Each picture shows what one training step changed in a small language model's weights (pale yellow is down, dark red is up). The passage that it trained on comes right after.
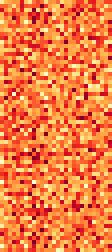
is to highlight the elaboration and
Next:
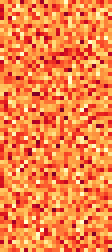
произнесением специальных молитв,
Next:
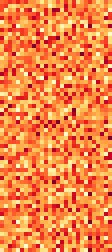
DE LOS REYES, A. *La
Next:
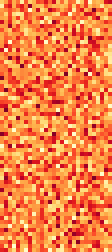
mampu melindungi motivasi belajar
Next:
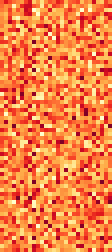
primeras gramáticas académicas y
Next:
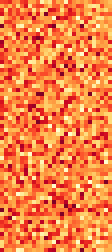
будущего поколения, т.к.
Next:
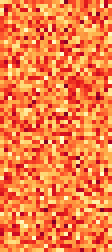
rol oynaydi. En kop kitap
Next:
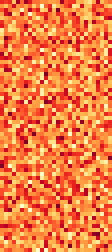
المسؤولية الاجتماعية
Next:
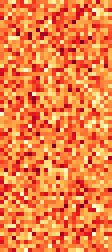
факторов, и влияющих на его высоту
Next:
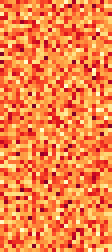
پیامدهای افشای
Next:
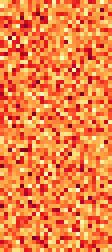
e a importância da Química Nova na
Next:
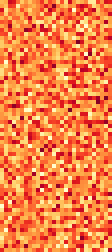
transformación de conflictos en sobrevivientes
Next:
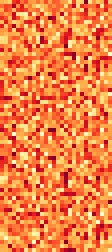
bog'liqligi yoritiladi. Kalit
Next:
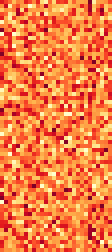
por Eugene Garfield, em
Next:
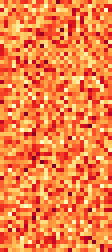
bleiben. Zugleich zeigt
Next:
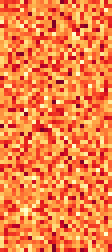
boshqarish uchun mutlaqo yangi modelni
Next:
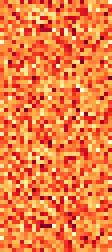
and patterns of the formation of a personal
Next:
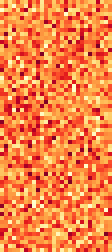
19 L'Organisation Sept. 1932
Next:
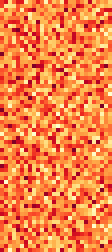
й сам рукопис перекладу.
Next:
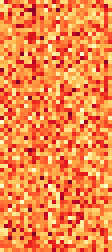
професията и да развива уменията
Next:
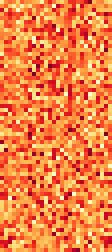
otrok in mladostnikov.
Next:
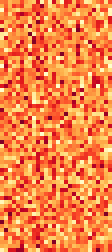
Bunday murakkab sharoitlarda
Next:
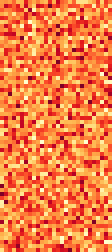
de Impacto Ambiental y
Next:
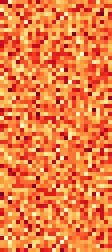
ҳисобланади. Ҳар бир
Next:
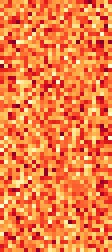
país. Comentou: “Sempre
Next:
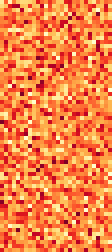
6-8 martadan takrorlanishida
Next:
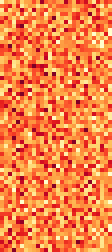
va buning uchun uni taqdirlaydi ham.
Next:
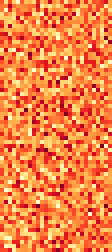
La definición original [10]. Sea
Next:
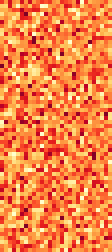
bu mavjud qoidalarning chetida harakatlana
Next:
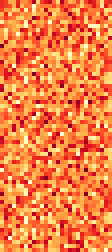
Интересно, что даже после
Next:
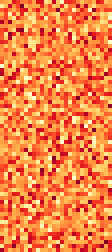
*Buxoro jadidlari.*
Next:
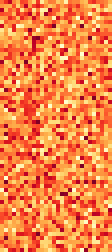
г. Саранск, ул.
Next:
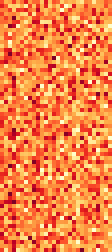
ideologiya. (in Russian) 2.
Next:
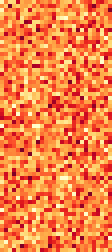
vazifalarni amalga oshirishga to‘g‘ri
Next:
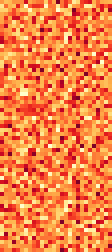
esto conlleva una mayor adaptación a las
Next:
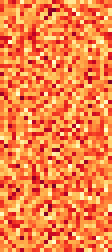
наоружавао и одређени
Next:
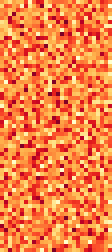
tizimi, ekonometrik modellashtirish.
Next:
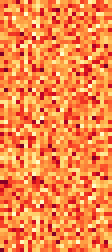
відомих методів провідникового
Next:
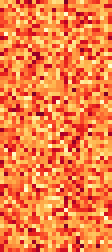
со следующей надписью:
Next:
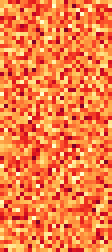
y la crisis de los setenta, que es
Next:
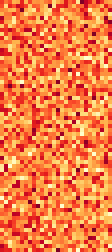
- Imprese - Terzo settore
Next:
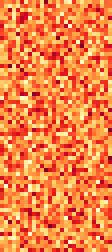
mavzuni o'rganish barobarida
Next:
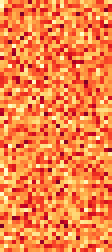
la distancia intercanina para la identificación del
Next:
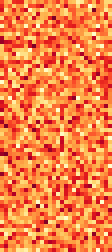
Aleksa E.V., Malovichko
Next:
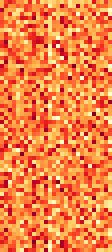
мурожаат, онлаен
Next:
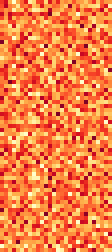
jest swawolą, lecz
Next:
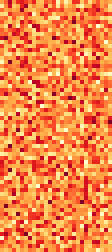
o‘simligi gullari shingil
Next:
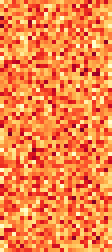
ko'rishni ellik, yuz
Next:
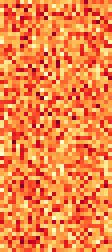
Tabasco, el avance del mar
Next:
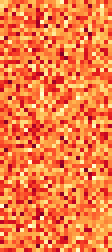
de Karşıyor*" manşetiyle
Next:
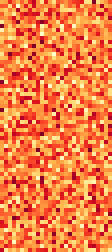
colarinho branco. Abstract:
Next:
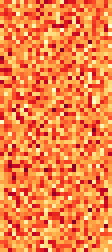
turadi: uning asosiy qismini metan,
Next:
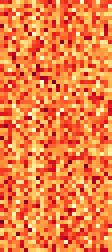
sa bansa. Katuturan ng
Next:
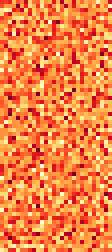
Stunting. Hal ini akan
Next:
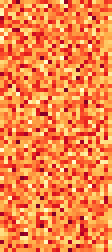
tinggal di kota besar, pasti
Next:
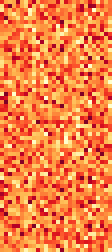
dan apabila ditambahkan zat
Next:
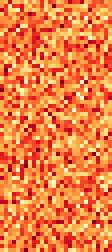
что нарушит нормальную работу
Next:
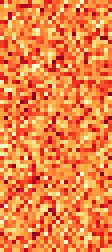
авторского сознания в формировании
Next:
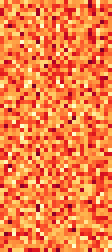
belajar siswa di akhir tindakan
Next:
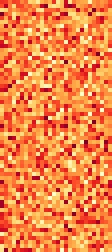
The Existing Situation And Challenges
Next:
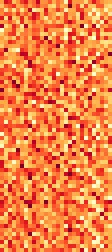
умных, знающих, искренних и
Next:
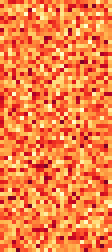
влиянием естественной энтропии системы
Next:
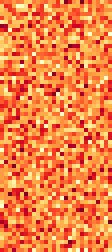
y cepa de microorganismo que se
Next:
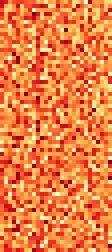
manfaatlar, ijtimoiy muhit, ishonch
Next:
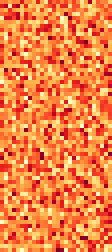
Deshchenko, Candidate of
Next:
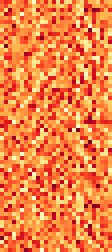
siswa saat mewarnai
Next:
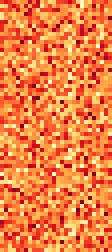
Como país, os Estados Unidos
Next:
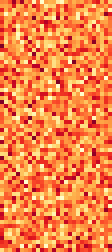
предмета договора. Проведение
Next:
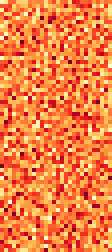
kadrlar tayyorlashga qaratilganligi bilan
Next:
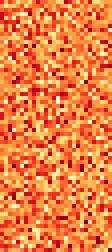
считали богиней огня,
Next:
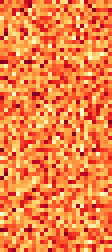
её отсутствие как временный
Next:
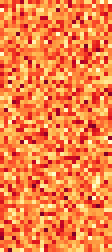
el imperial, King Grass y
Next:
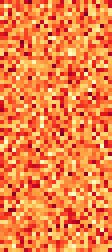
dos Povos da Floresta,
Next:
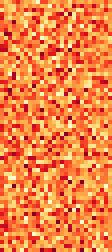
Например, практические проекты,
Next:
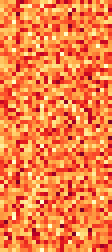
sich die Befragten weitgehend
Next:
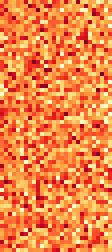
17% - Bâtiments de 3 et 6
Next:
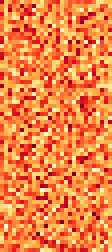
Filler ini ada bermacam-macam
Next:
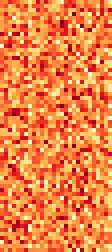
memilih tahan sebanyak 4 orang
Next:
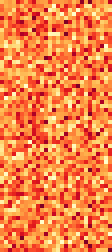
consensual, suas formas de atuação dentro do
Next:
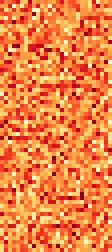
jasırın nárselerdi
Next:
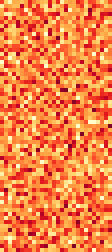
nesse fluxo assim como outras fontes
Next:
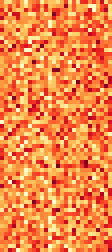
România ***ABSTRACT:**
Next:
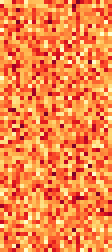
– tarbiyasi tizimida ham katta islohotlar amalga
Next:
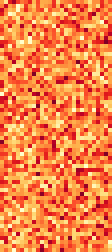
оценку психофизиологических параметров,
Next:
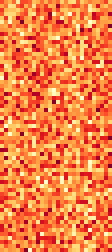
кадрів публічного управління
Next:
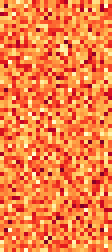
kehilangan ruh yang memberikan
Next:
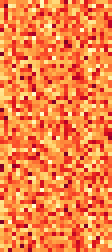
clinical manifestations, and modern
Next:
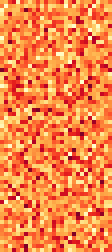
Техногенная динамика
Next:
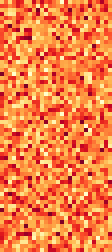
karena tugas akhirnya cepat
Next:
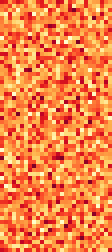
ces banques est différent de celui des
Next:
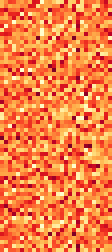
SHAROITIDA TALABALAR
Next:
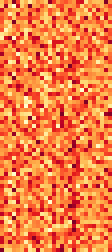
não era considerada um direito, mas um
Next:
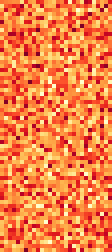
федеральные конституционные
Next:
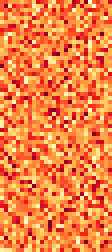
capabilities, the use of information and communication
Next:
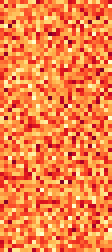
Topkapi Palace Imperial
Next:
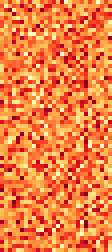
sohasining raqamlashtirilish darajasi
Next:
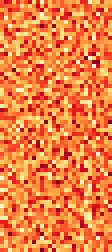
particulier en ce qui concerne les
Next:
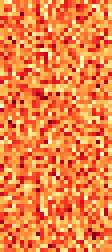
asar yaratgan. Bayhaqiy
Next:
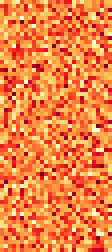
В горизонте 10–20 см
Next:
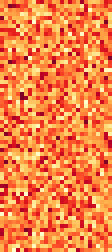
audiocassetta che Mongatti
